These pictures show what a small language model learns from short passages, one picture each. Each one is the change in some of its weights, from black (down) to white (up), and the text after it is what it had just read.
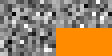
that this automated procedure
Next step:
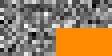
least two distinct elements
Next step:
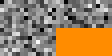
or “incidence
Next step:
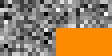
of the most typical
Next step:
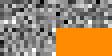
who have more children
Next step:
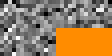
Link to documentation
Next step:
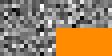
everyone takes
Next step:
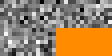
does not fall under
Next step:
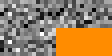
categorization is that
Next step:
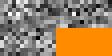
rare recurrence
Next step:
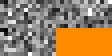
Prediction and
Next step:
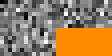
uses exploratory
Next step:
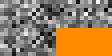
structured cyber threat
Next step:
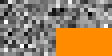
as an innovative tool
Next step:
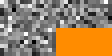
in leading schools of
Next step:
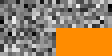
that could be easily
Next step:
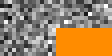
of these layers and
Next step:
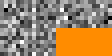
directly affect sports
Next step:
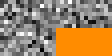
to predict the mental
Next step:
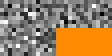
visualization of the
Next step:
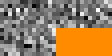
systems by its
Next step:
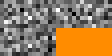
collected through a questionnaire
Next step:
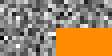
the comparison video of
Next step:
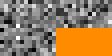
Int.) proposed a
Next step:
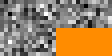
multilevel inverter
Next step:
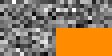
calculation was carried out
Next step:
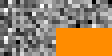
fuzzy-2 metric
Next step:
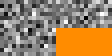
on the residual tensile
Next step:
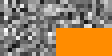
and results showed that
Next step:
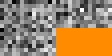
most, as it
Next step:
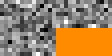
accounting Principles
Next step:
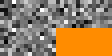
fabricated the
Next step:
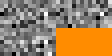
evaluation can be considered
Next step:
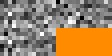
which it is
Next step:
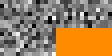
batch by
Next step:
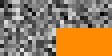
field of the
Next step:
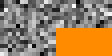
Weight for age
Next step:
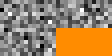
\rangle : x
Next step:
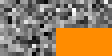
between compartments
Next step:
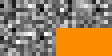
5% level of
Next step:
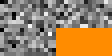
the definition and steps
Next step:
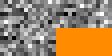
and encouraged faculty
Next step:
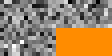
also species which have
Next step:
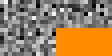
These figures indicate that
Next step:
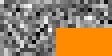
over traditional foods
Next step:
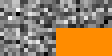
collected data. We
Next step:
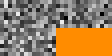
efficiency of the
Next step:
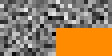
representations. In
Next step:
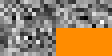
physical or chemical surface
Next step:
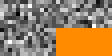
The Great
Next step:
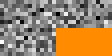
are relatively low.
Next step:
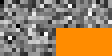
for repository,
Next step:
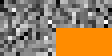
Bit error rate
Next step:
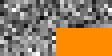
shows a better
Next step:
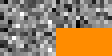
region also has a
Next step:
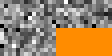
proverb in
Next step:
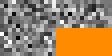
any DT user
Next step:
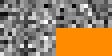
paper, a support
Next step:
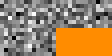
is implemented. In
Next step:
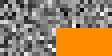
to analyse the
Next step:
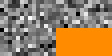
calculated as standard deviation
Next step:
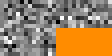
areas that are
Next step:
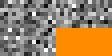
hand, the
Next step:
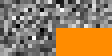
involved in teaching and
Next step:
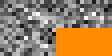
text simplification,
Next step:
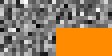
by an increase in
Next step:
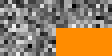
to be in the
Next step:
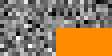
consider the difference in
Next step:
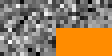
poorest in
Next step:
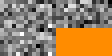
versions might be
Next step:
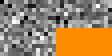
which is manifested
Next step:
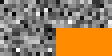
each modulation format
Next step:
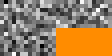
freedom to work at
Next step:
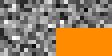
of freely
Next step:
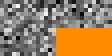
ceiling and
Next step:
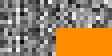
system development for water
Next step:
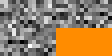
of question papers helps
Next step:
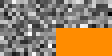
transformed the global
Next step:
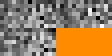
beloved as
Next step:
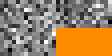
fill this gap
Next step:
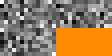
training of students by
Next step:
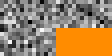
have adequate wastewater
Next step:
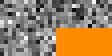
interest: Nil
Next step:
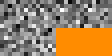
material, and
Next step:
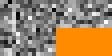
national blueprint
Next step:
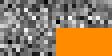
architecture that predicts
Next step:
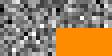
Roux En
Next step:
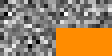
the colonial
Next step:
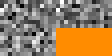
to measure the space
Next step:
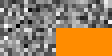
disease in the head
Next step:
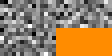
the model and the
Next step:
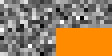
asking testers
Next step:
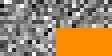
K.; Brown,
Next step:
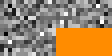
since it is outside
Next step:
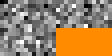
a row
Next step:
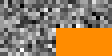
route extension in the
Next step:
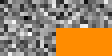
the school and its
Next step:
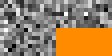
to her psychological constraints
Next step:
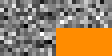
support is provided through
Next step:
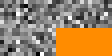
time and no cost
